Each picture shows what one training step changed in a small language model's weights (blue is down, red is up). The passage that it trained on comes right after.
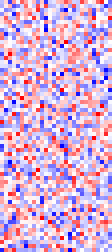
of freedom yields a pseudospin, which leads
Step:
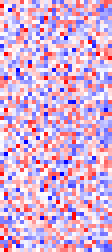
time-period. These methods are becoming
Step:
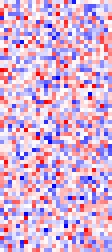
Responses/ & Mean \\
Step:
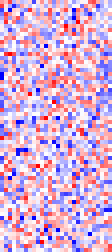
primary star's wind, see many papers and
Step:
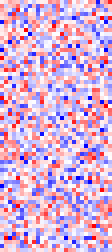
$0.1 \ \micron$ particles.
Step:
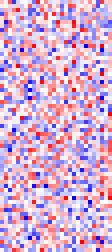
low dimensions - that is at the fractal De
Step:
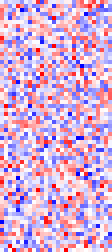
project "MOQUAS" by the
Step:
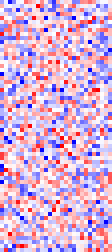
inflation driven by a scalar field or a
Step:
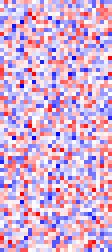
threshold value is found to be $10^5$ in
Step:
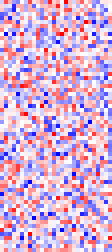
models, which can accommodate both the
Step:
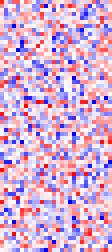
formation rates and low metallicities for these
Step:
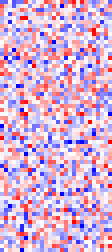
a camera pixel and a point on
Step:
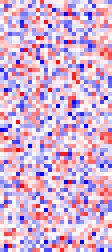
from samples of two different periods are similar to each
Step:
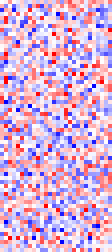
the growth of α-tantalum
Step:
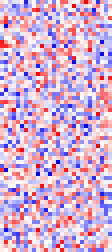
by considering the scattering of only 2 excitations,
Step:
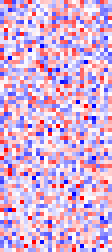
model that can possibly develop at the base of
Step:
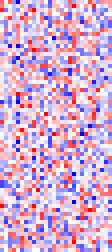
between different moduli, each module is
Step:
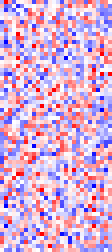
maximum value of $\beta \approx 3$ for the increase
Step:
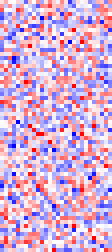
clouds, a theoretical model is needed for the
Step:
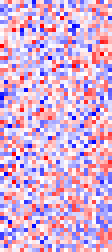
discussion (and the fact that the maximum in the quantum
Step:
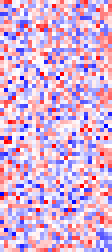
in the thermal population of the initial thermal light and the filter
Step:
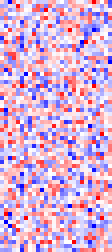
Algorithm}\label{sec:algo} The
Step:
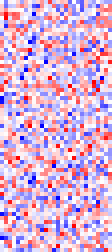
of Weber and Kirchhoff's papers
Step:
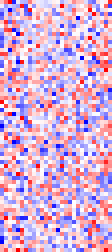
and allow direct comparisons of bulk and
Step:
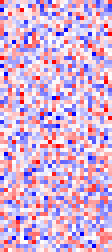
as further research. ## 4.2.
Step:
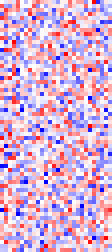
and \ce{C60} abundances in
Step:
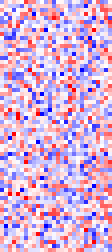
goal of DL-based AMC methods is to
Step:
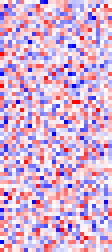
Similarly, it is unclear whether the
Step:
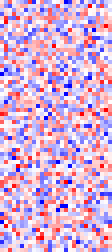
dot and arrow indicate the lattice shift of the upper
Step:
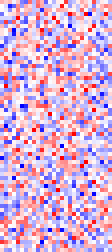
given applied intensity—induced when excited from
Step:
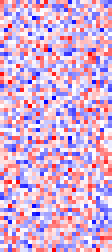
of the classical 11-Bus 4-Machine
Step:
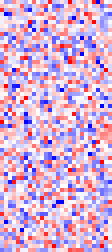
at all. \textit{Yellow background} and
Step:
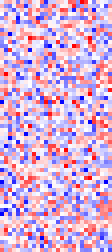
to treat time-dependent problems, where once again
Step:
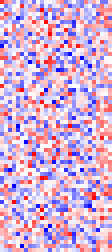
both in development and production, and that the chosen
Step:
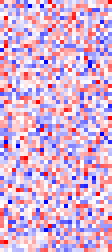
also the site where students and
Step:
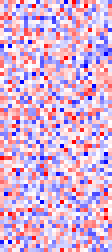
(\ref{eq:Pmn}) for power
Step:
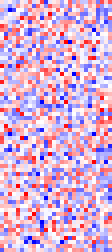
emphasize that the existence of the cut-off
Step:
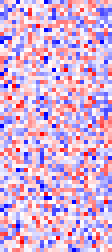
additional spatial transformations. First, we apply a smooth
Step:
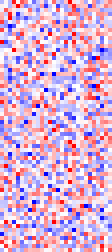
parallel one after lens 1 (Len1), and
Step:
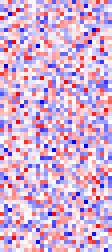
\end{equation} \item Here, \(
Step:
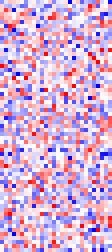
both the 2FGL catalogue
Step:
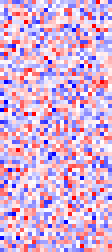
\newblock Strong price of anarchy.
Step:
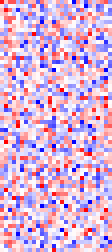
\ref{sect_ufo}. The location
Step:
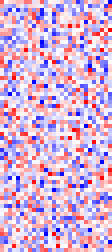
need to understand why developers create these
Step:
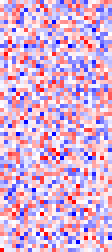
[12]. According to Raposo et
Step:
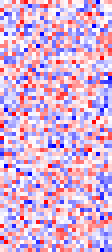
the basis states. The general forms of the
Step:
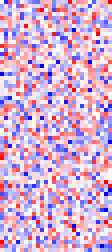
the constraints on the KK scales to 2-3
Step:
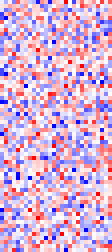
this system is dominated solely by the
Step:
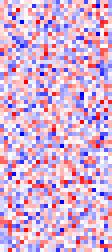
stimulating current $\I(t)$, the dynamics
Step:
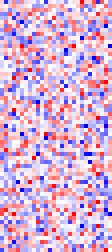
calculating the holonomy of
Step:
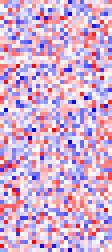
used to predict the SOH of LiBs
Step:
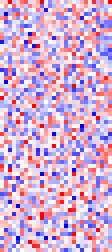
our group at Purdue, chiefly
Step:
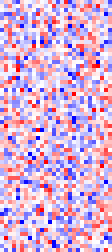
the same YIG sphere (see Fig.
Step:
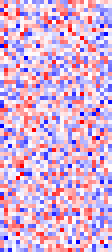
the models. The $dof$ denotes the degrees
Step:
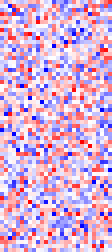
$t_i$ and for each possible label
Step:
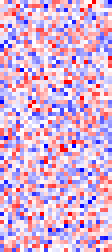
surface 13- and 11-layer films were
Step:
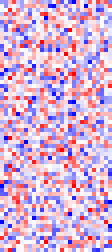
. \label{eq-EIC-theta}
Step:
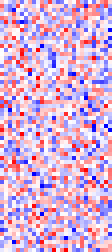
observed by CDF at high-$E_T$. In
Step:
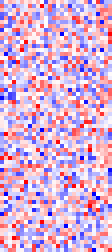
quantum mechanics in multiply connected spaces have shown
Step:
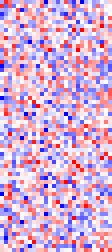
mechanical energy input rate from the stars is
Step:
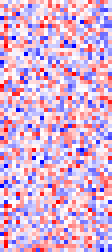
a Slater determinant of all the occupied
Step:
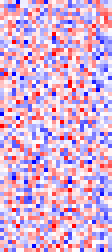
of the definite sign of the dissipation.
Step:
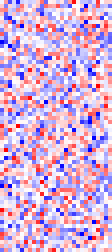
new individual, $n+1$, of the population with
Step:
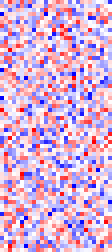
et al.}, to appear in {\em Proc.
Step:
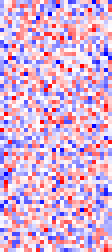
B=0$. \section{Criticality of
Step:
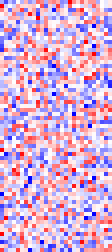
number of clicks are well-approximated by
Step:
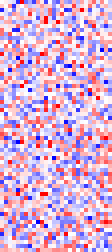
unnecessary. The tensor polarizabilities are
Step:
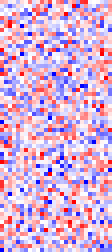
derived if both the optical losses to the detector and the
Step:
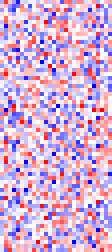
nearest neighboring sites,
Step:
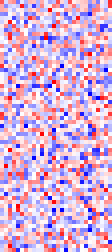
spontaneously and seemingly does so in
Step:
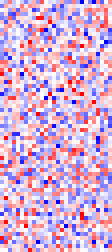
annual average power. Silva
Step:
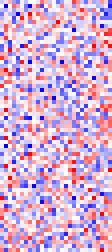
the p/$\pi$ anomalous
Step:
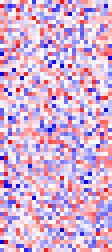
quantum computing may be required. Shortly, quantum
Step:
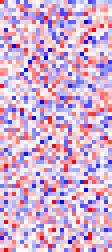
the relevant leading-order analytic results for the
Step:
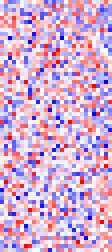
be used for quantities referring to the transmitter
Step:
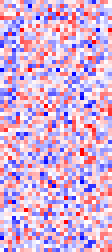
of electric charge density are possible, that is not so for
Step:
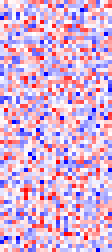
just saying do I really need this kind
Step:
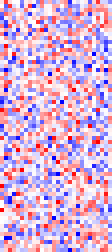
of terahertz (THz) communication
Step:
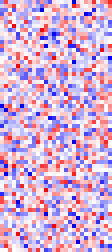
defined by the radius $\ell$ intersected by any
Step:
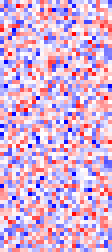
supernovae luminosities, the dark-energy
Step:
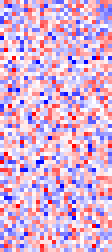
initial temperature of the halo (as measured in velocity
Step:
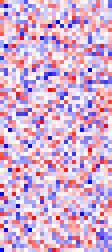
by the low bandwidths offered by current
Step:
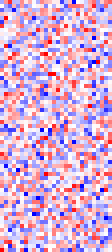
Casimir invariant of the adjoint representation of
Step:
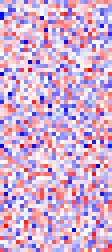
require only two-point functions. The pion form factor
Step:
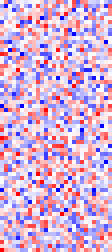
that can be obtained from both of the QPO observations
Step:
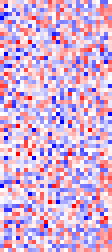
moment is spontaneously ordered, as in
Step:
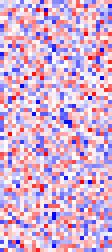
\begin{cases} S_{ij}, &
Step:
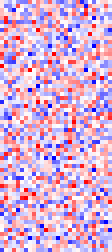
used for generation of THz-radiation if the
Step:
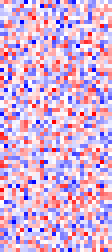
the radius of the scatterer. We only
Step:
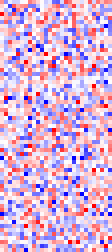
$p_t$-distributions for all the considered
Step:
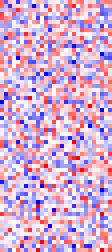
one positive and at most $T$ negative eigenvalues.
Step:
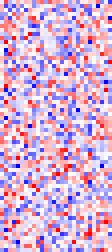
mechanism, the terahertz light will be controlled
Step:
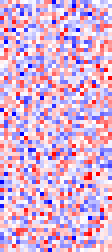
We find a color gradient in almost all panels
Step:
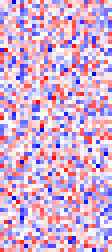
most common observational data sets used when modeling
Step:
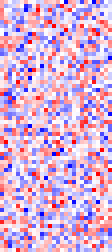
file of 3.5 sec is classified with high
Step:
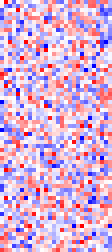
relatively larger amplification amplitude $\alpha_k$
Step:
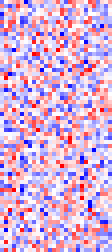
the vertical transports of energy and moisture,
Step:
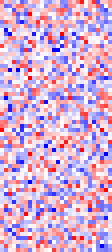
and $T_{2}$ from motional
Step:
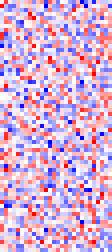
rate is and, for a fixed momentum, this rate increases
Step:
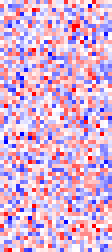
are shown in Table 1, and Figures 4 and
